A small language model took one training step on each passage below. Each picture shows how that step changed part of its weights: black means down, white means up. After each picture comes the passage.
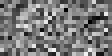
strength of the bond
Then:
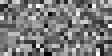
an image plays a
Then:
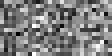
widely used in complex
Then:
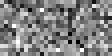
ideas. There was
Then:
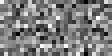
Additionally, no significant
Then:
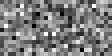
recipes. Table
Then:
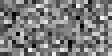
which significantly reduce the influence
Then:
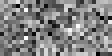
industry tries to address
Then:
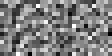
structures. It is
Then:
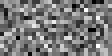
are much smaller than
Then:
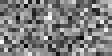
not radically different
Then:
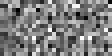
basic services, technology and
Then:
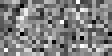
effects of polyimide
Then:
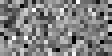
average zone diameter
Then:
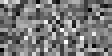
technologies and some key techniques
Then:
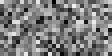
context to evolute
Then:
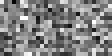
for effective cancer
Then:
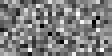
limitations, we have
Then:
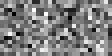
good, average, and
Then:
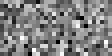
cities grow. In
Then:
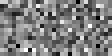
regulation problems and the
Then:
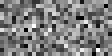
all have their sources and
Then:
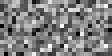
rice sheath
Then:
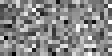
mortality among
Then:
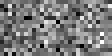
had better IFIS
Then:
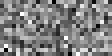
planes; instrument
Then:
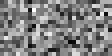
the result and quality performance
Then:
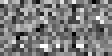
workshops based upon
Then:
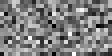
be built up,
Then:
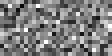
grams per dry
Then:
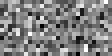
Public Perspective
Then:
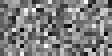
risk should be at its
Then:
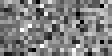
of violence and
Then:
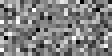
(and industries)
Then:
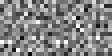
In the modern period,
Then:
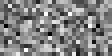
with previous work, we
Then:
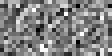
responses, particularly in the
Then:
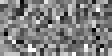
Information Needs and
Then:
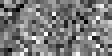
beneficial for the growth
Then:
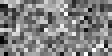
reproducibility -
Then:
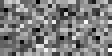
and allows for the
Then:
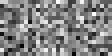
foundation to facilitate
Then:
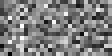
With the increase in properties
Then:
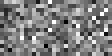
and a frame rate
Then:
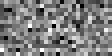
of $p <
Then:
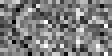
plants. At least I
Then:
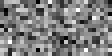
and it is seen at
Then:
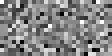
Table 7, has a
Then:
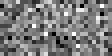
being separated from
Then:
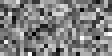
loans for fixed capital
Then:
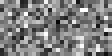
Place the marker
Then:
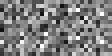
the suitability of
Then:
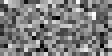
engine turns
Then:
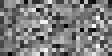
resulting in the formation of
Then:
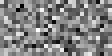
Test Items N
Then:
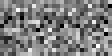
and tungsten
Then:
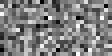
on the metering data
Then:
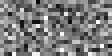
h whereas the
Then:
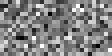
a rechargeable
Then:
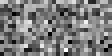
and Medical Science
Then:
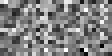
text detection and offers
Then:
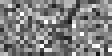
experience, and led
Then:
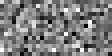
terms are denoted by
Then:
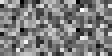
African Space
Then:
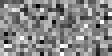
contributions This work was
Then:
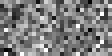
responsible for research and
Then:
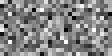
Agree 4 can assess
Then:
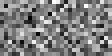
DSS? DSS
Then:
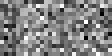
immediate financial
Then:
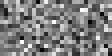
is becoming a major
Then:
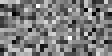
to networks and models of
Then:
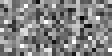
cancer was higher in
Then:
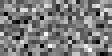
the sunlight
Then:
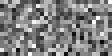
processing of radio
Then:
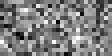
to increase his chance
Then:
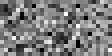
found to have the risk
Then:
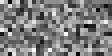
Kane, J.,
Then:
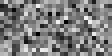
distributions for the
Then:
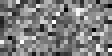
within the normal range of
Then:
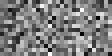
solution of first-order
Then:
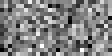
view of the impact on
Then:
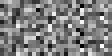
personal students who are
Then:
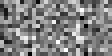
is more limited or even
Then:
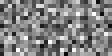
the highest participation in
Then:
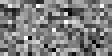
modelling approach.
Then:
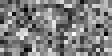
similar f_0
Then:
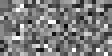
- 11) end for
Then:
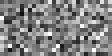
Informed consent
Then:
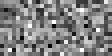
of highly effective students,
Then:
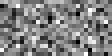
direct competitors.
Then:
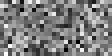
submission shows how he
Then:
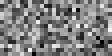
All the variables except
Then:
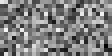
researcher research, both
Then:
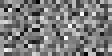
The difficulty is
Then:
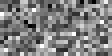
especially true for
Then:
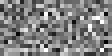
the proposed method, experiments
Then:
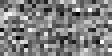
and punished him
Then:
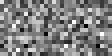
The next steps include the
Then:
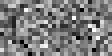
opening 6.
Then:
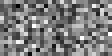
extensively reared
